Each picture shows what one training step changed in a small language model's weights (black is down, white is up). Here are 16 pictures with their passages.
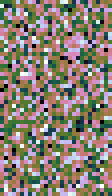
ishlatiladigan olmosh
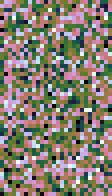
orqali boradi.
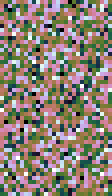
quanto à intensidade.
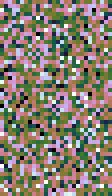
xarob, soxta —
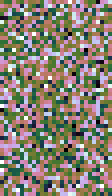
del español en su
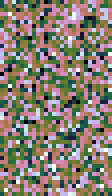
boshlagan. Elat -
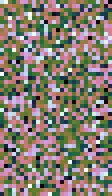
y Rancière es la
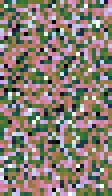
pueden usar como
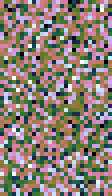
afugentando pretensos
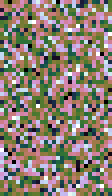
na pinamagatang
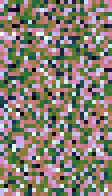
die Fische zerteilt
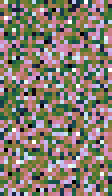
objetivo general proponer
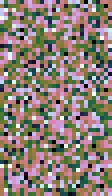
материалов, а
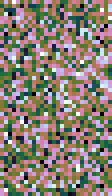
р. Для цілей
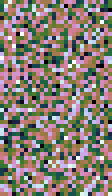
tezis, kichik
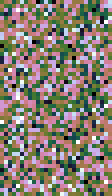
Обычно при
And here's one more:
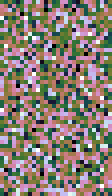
memanjat atau
